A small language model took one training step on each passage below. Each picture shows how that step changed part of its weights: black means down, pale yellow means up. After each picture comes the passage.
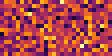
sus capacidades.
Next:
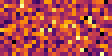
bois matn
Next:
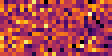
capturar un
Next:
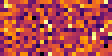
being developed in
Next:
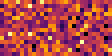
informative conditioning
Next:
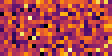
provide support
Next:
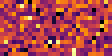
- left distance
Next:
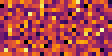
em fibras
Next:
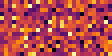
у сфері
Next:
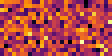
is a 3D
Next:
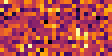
applicable). In
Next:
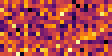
it's reported the
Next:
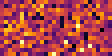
more concrete learning
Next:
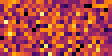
and improvement of
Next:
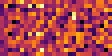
na Tabela
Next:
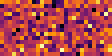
life was
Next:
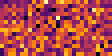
of the areas
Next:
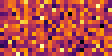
Applications and
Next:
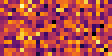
as an external
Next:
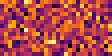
the RADx
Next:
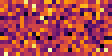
is temperature.
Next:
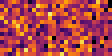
parts P.
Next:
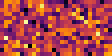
syukur dan
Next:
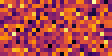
a task and
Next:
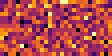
variables of the
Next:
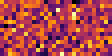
for arabic
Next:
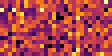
This test case can
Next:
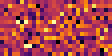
va madaniy
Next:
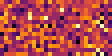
de maio de
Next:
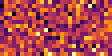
educational engagement
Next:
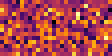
olarak iş
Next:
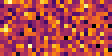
variable applied
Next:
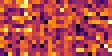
about $15M$
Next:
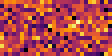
been proposed for the
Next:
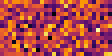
the possible influence
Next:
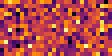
factor was found to
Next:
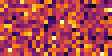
4 Temperature
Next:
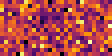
The state or the
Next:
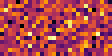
etish va
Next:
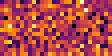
stock markets
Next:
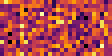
water and food
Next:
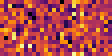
enable dosage
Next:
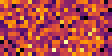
of European
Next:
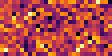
curriculum and
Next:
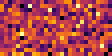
funksional va
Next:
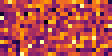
most widely
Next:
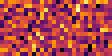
is conducted to
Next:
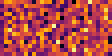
requirements are
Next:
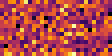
en shock
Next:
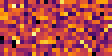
create predictive
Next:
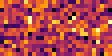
daily class room
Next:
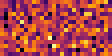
moderna por
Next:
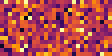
For each particle
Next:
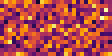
the total adult
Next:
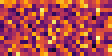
that is currently
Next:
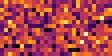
there are multiple
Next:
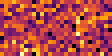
given at a
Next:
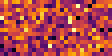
of N particles,
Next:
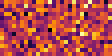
developed from the
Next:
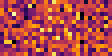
delineate its
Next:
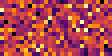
2 marta
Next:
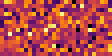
data reported by
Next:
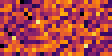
today and
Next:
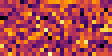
and assigns the
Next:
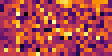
design decisions that
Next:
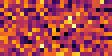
risks associated with
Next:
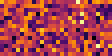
to introduce
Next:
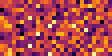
Because of the
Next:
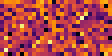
forms, which
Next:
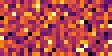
CCP or control
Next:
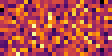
A. Analysis
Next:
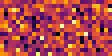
yang tertulis
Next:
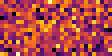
enfermedad que
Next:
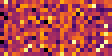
X can be represented
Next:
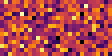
their goals of
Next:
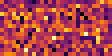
ve her biri
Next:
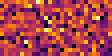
uma definição
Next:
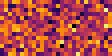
of syndets
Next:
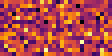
las diferentes
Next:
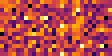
nem meios
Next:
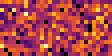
Figure 2:
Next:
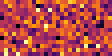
for introducing
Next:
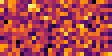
the casein
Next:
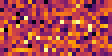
orang lain.
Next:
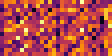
results of the study.
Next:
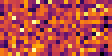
в АПК
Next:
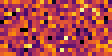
currently under development
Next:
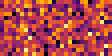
approach. 4th
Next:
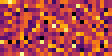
sample and water
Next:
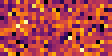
Development of The
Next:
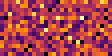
Study for
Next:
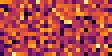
creativity is
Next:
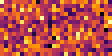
located in the
